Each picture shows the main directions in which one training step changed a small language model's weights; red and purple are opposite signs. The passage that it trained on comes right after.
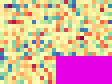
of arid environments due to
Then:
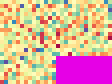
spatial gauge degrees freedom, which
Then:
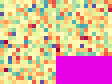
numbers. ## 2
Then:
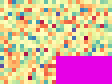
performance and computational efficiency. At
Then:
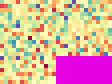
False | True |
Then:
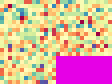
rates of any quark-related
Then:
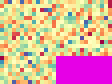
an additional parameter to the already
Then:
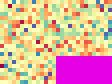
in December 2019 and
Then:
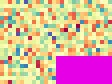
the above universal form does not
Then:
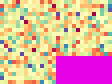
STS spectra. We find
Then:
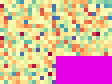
observations are also consistent with those
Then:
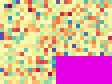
using Stokes' law
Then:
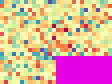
interference are important. In contrast
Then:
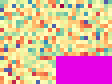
four different runs: 1.
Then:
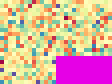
the favoured and
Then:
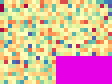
highly likely to be the
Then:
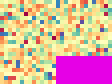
den}, the variance of the
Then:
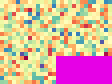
edges) are satisfied. In
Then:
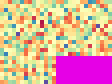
the average performance of each method
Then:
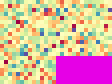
estimate from the LLS requires
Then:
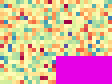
duality map $\eta
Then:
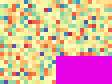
dependence on these parameters increases.
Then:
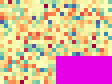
slice through the data reveals
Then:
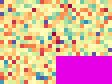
not apply here, since
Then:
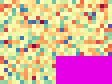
\end{figure} %
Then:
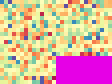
for all the dynamos.
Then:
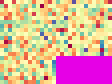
a useful component of our model
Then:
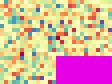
the \th \fek
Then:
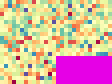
is here addressed in the
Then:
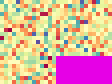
combines the precision and
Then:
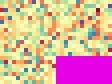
sparseness of the observations
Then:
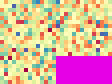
to drop terms that go
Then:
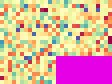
While the first limit with
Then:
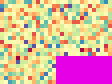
spatiotemporal behavior of
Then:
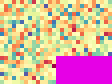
in the context of the current
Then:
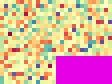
of free (fermion)
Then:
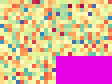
to an increase of the modal
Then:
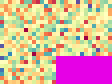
the interdiffusion coefficients.
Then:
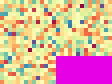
in principle an accurate estimate of
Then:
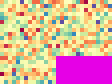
fields will try to break
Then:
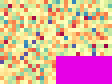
hosts for SNe of
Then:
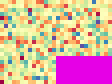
PyTorch, was
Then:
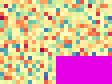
moments for the charmonium
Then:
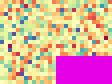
while varying the cavity temperature
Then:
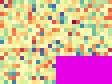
These vanishing scalar invariant
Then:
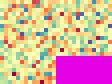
to check for high power
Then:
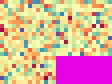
the highest redshifts, which could
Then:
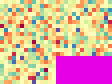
the one side and thermal and
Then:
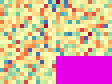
much more sensitive, higher spatial
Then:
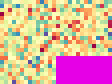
in complete agreement to the
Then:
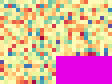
of sight. While performing
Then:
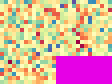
the initial correlation length of the
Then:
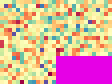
of radiative cooling
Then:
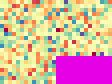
to form a sharper
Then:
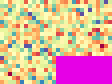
histogram of PL polarization
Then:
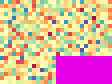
The following is the list of
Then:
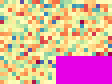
fields the only effect of the
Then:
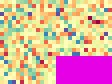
conclusion is that the qualitative behaviour
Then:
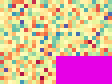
with the mono- and
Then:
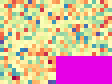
for managing incoming application
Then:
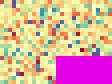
Having established some structural features
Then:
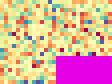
results. However, most of
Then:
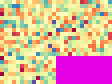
this in turn will give the
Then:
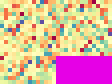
to minimize the extra work
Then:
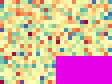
baryon density is the topological
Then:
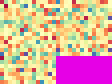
a power less than a value
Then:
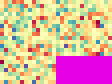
-1 and 1, and
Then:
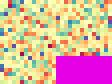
in Theorem 2. This bound
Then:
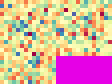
will be called the normal
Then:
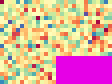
features impacting both
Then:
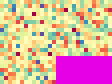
scattering has been of interest for
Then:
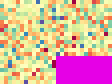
School District not included
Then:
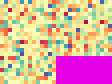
its statics rules; Indeed
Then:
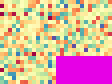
Due to its capacitance
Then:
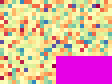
$\gamma$, but only at
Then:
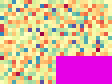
which restricts the effectiveness
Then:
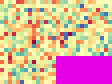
displayed. The color code is
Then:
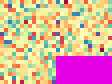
before, we arrive at
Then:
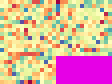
to be small. In the
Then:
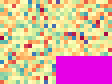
Wigner function, which is
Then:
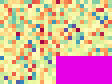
the HP state is the
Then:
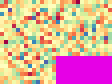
then the number of fields was
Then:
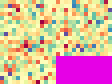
of Astrophysical Sciences,
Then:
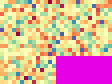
symmetry of the Lagrange
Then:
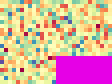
the numerical algorithm for the hybrid
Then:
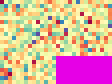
asymptotic behavior occurs for all effective
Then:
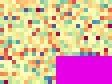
are relatively tight.
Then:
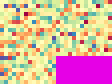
of microbubbles thus
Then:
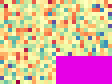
a key factor in the context
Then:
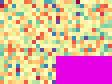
effective model volume of fields interacting
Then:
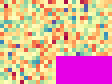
a function of the applied magnetic
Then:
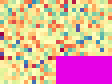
the transition rate $R$
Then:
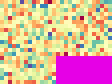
quantum Gaudin system.
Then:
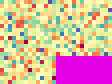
complex} $v$. We
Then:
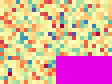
This is also confirmed by other
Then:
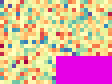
by the "localized"
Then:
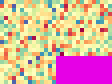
similarity to the elliptic
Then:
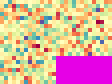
moment-closure approach based
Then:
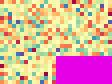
with a huge change
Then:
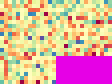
operation. The most general
